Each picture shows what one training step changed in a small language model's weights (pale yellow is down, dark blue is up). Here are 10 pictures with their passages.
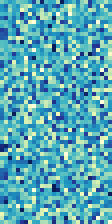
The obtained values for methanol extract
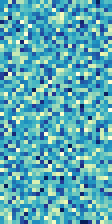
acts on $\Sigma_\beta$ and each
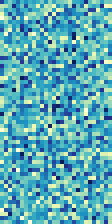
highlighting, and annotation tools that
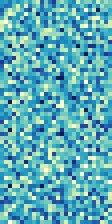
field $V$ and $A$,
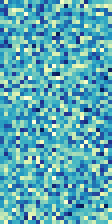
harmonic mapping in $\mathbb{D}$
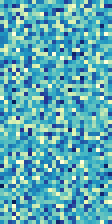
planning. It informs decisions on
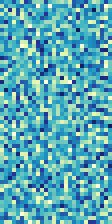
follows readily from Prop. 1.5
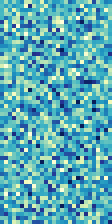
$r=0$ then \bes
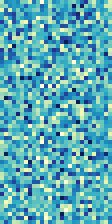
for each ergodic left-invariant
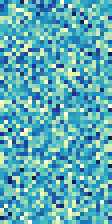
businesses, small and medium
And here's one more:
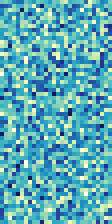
is imperative because fish plays a
